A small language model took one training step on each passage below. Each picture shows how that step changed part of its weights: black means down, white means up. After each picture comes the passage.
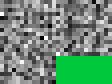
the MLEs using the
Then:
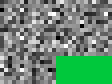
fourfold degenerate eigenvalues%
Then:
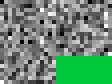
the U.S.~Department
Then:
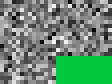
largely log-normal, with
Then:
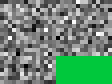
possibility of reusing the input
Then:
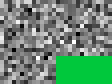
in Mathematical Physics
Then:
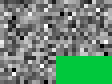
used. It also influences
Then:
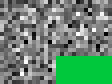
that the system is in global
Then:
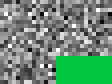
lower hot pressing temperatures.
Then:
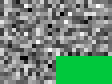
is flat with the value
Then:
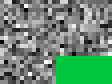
with a higher overall efficiency than
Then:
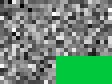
low-temperature series, it
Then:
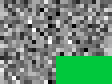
to Fig. 1.
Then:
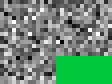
using a square scintillator and
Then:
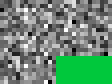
within the source. The following
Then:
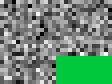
particularly on tip effects, and
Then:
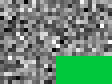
measurability, we define
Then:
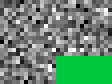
convenient to work with a
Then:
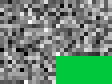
the highly-boosted
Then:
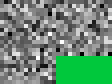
star fraction in a stellar cluster
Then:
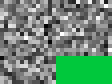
amplitude much smaller than what is
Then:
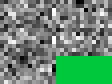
resonance scattering regime changes the nature
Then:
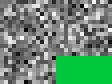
regularity of structures.
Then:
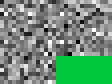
coding gain achieved by the
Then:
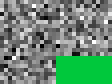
following the same arguments also used
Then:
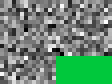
we have the definition of
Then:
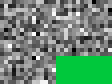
which can be satisfied with the
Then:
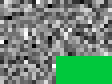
that is inside the potential well
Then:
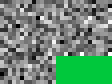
atoms in an inhomogeneous electric field
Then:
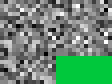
diffraction at 300 and 2
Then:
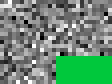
and Pb+Pb
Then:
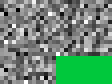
the Hubble constant in units
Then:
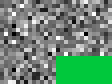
about 184 thousand
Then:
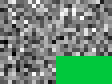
models mentioned above are usually treated
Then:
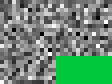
the transmission distance increases, the
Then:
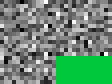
to a mirror point.
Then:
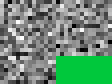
data products: band 12 of
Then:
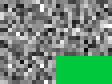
source with an evaporation
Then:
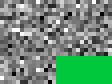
surprising result is
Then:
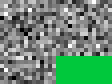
possibility, we compared the performance
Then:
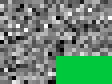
but there are distortions and
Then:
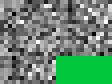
of the Einstein equation}
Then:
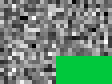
(and probably many
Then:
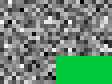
elucidate this
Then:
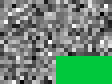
while their statistical properties are quite
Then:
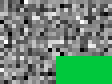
{Physical Review B}\
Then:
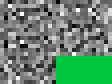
dynamics (NEMD)
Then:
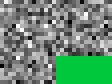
implicit. We are left
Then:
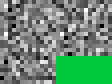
such as magnetic dissipation or other
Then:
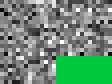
look at the correlators in
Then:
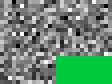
of writing, this is
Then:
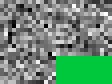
given centrality class as
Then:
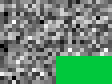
also show that there are two
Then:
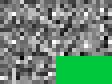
electron pair contributions. As
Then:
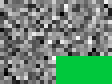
developed at Argonne
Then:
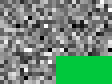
actual write to the shared data
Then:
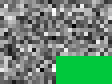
being higher at solar minimum and
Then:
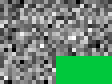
so that the two peaks of
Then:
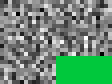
methods, or ``phase field
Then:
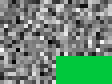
XMM package,
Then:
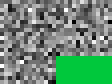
the presentation. Also the
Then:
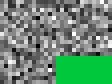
represent solutions of ordinary
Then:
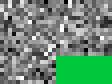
of .bbl file can
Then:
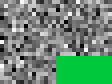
these unknown quantities which, in
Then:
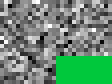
the multi-fluid theory is
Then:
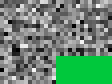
of their contributions with references to
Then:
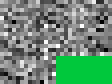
and otology and
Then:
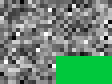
simply mapping representation properties.
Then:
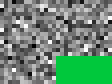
it is sufficient for conservation of
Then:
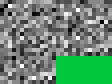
consider only spaces of dimension
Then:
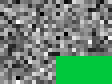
been developed on the basis of
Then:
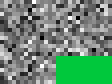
in evolutionary graph theory }
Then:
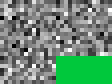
study, we can obtain
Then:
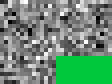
constant ($\Lambda$) was
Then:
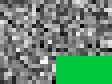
studied the geometrical structure of
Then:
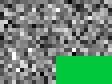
propose a new prediction confidence measure
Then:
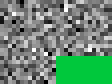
to be favored as it
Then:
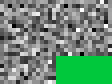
subsystem embedded in the
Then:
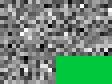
only if the potential does not
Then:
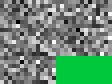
electron micrograph of the NS
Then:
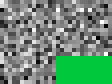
d\pi \\ \nonumber
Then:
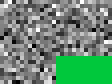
STS, TST,
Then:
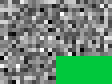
as \begin{align}
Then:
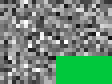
distribution for the fluctuating magnetic
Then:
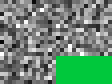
the block position for the current
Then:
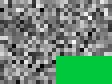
in GPU memory,
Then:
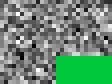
bars show the uncertainties in each
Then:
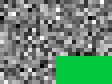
and reflection symmetries, where the
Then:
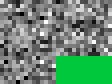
contribution to the conductivity continues
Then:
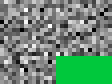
to the heavy LSP and
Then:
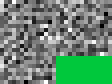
factorized amplitude. }
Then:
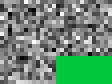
observe the traffic generated between the
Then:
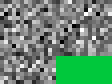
Stokes parameters (S0,
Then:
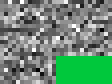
up to energy more then light
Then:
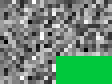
the charge density near the
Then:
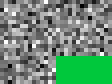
\end{align} and
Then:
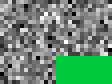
Science, Office of
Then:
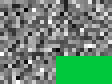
the Taylor expansion of the
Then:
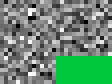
accommodate variations in
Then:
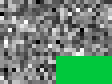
embedding approach). As our results
